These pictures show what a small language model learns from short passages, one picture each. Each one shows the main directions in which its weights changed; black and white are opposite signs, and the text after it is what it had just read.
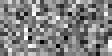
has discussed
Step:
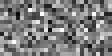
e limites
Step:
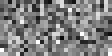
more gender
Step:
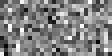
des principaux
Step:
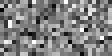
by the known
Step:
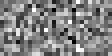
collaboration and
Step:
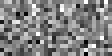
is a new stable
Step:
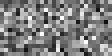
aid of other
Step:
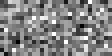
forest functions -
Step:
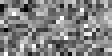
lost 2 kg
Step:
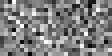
vazifa –
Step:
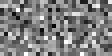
of indigenous
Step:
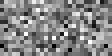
ML approaches can
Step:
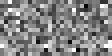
y necesidades
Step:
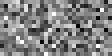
que essa
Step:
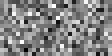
va falsafiy
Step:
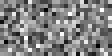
Sorry about
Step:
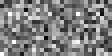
faktor yang
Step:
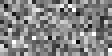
and are used in
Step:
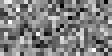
Lanka. This
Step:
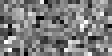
LISTEN and
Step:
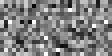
views of the
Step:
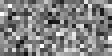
and Sticks
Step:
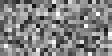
narrow and
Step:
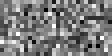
if opening
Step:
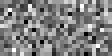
conventional SE
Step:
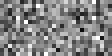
identification of
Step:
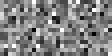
так и ее
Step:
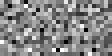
for the spectator
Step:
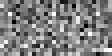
current and
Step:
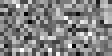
a criação de
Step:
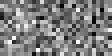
Z people in
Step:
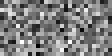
English has
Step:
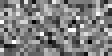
e continuo
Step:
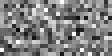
remaining on the
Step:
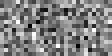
metals pose the
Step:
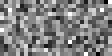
y de pleno
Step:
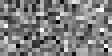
present in water
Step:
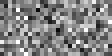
operações de
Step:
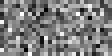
Eu tenho
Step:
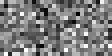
N N N after
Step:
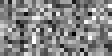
which was used mainly
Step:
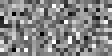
спрос на
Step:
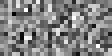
languages based
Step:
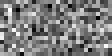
and Convergence
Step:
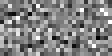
configured in
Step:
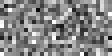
The sample was
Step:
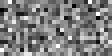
coluber* with
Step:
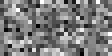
tüm alt
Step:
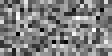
quer meramente
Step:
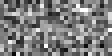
continuamente y
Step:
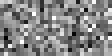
as áreas
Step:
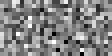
or narrative
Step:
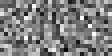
farms in the
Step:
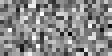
controllers used with
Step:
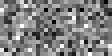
Die Leitung
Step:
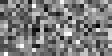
folgt der in
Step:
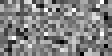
of the original
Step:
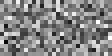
cost focus
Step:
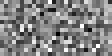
the liver.
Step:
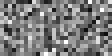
colour difference between
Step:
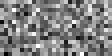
is located on the
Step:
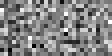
regolatore di
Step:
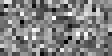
close to the main
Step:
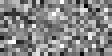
no student was
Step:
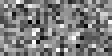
va bartaraf
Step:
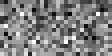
The table shows
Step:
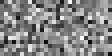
and it is,
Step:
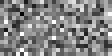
que organizan los
